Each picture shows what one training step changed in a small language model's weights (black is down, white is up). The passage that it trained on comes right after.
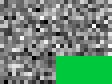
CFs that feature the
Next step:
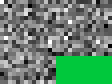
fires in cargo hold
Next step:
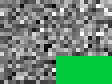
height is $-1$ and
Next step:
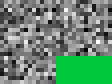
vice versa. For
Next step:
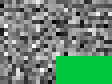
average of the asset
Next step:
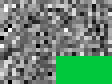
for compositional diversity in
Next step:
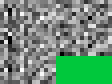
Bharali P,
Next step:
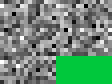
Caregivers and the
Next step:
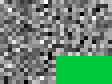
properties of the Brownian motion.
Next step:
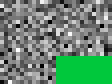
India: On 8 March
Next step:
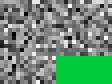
the wagon. The
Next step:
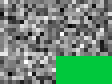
is analytic on D. Let
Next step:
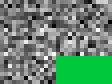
Proposition gives us a local characterization
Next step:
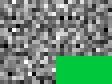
is an optimal control for
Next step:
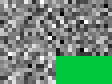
residuals following a successful
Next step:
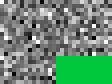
many problems that arise in
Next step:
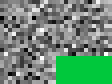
a Banach space $X$).
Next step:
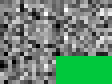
section 4 includes the experimental results
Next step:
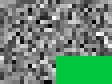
rate α and service function
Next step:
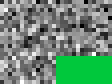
fisher folk population
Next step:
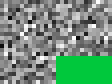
a fan may be made
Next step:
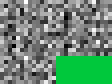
of 40 and 60, respectively
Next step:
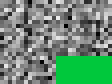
in this manuscript:
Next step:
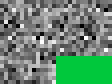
from wood, rags
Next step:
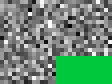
The situation changed a great
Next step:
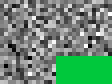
when $z$ is dominant
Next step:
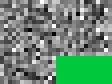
gave them a limit of
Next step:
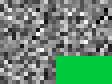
Let $\lambda>0$.
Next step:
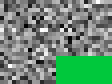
In the writer's
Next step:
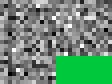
g of extractive-free
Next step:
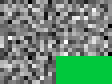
Algerian fig
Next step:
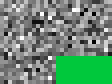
in self-care activities.
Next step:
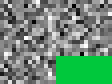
each chord, which,
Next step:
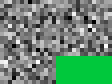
for $r$. Indeed,
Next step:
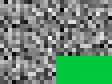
METHODS: This
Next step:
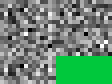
leaves, and $j$
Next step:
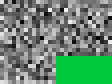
M torque on the electric
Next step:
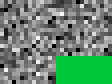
Widya Ika.
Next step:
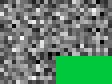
Changes Across Engineering
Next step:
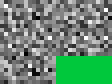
The present technique uses an
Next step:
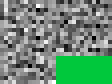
world as a whole.
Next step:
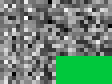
introduce the following set of
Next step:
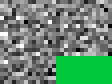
this overall figures
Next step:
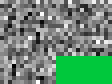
in promoting the induction of
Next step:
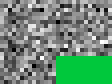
\cite{E}, Chapter
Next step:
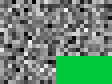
7. Supposons
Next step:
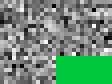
that basis, the tourism
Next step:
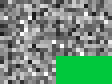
or laywomen) is
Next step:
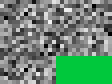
expansion. In many instances it
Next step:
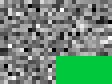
\item Let us check that
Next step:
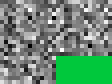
majority of its members are female
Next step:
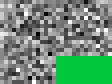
is a technique for formulating
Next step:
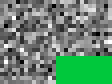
(circulant) scheme
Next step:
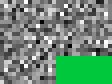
in the present paper, and
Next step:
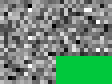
initial payments have been
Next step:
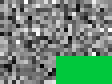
the whole of $M$
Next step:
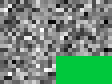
\quad (0\leq
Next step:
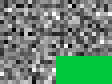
he draws from those external
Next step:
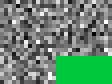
adjustment or adaptation
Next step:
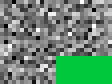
a lift that moves between
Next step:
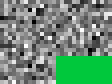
at a large spatial scale.
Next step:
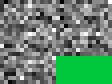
it is also important to compute
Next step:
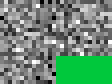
1) Peraturan
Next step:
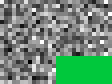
based on those KPIs
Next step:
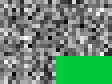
described by the following switching
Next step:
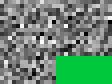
from such estimates. We will
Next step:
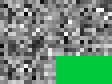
displays more uniform, small
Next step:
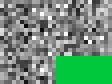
out based on the analysis and
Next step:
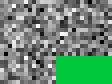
a more “materialist
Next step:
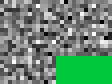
discerned by length
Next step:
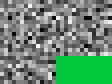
women. *Am J
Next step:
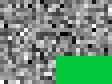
or Ghost Track
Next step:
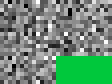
the named, and
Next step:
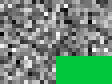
has all eigenvalues equal,
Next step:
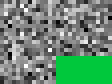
After the proper conditioning and
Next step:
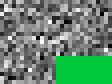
from urbanisation. To
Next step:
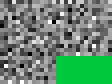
method. According to the
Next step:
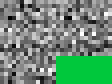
in $N$, given that
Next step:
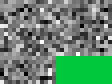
increased lifespan and
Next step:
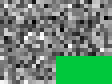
additional constraints focus on a single
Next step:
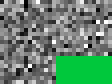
$\alpha_\eta$ is
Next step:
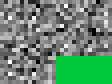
sensors and stabilizers,
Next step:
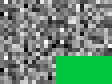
Singh D.
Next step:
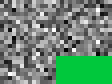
the School of Science
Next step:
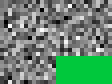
a set of simulation experiments to
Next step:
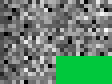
discontinuous Galerkin methods
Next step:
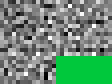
edges in a graph with
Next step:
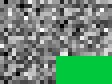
give examples which show that the
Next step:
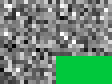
for the most straightforward understanding.
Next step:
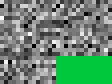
Erdős was
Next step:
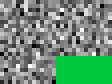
have one and half an
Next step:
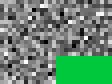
construction, $\alpha$ is
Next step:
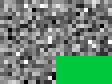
$\gamma_t$ is
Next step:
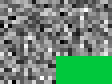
other outcomes across the world but
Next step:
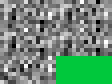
in the world and in
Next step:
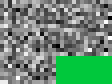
creative activity on the basis of
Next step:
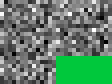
nonelementary polynomial diffeomorphism of
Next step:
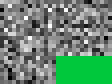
virtual, simulated code
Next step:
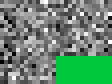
Asian Studies in
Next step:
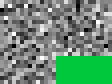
a distribution $f$ defined
